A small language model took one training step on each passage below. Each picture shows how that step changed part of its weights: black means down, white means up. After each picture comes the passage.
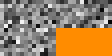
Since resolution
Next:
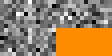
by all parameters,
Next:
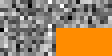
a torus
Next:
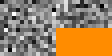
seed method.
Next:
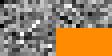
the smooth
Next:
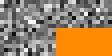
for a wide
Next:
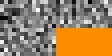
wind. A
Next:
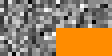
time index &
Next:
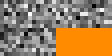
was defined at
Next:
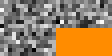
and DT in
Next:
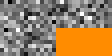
los templos
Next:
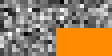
estetik va
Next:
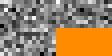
dan setara
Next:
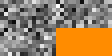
takes to
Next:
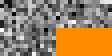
showed that the
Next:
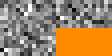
diffraction limit
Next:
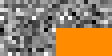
by taking two
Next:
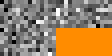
performance is
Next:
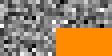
of the content
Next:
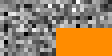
tree. I
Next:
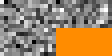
a fost
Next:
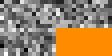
paura di
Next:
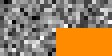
which one of the
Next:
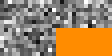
establecer con
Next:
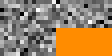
detect it,
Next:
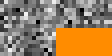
matter and the
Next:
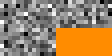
test function
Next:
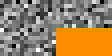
can be then
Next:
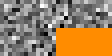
va hech
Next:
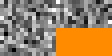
not have any
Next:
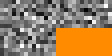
А вже
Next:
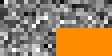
device to
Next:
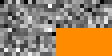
well with the values
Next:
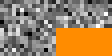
unidad para su
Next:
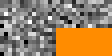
the geometric
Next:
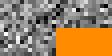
traces of
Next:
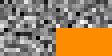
de especies
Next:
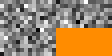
measurements and data
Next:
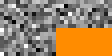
the effective
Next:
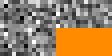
decay rate
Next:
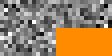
among the
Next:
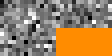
construct two
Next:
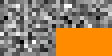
the normal
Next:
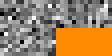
des chartes
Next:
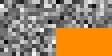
width of
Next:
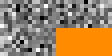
tematik ve
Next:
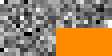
la web
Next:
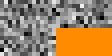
lpm, and
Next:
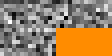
va milliy
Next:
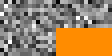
as a function of
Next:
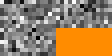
presente na
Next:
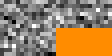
the Fig.
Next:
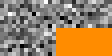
the transmission
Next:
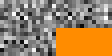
For $\lambda =
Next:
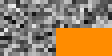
the ratio
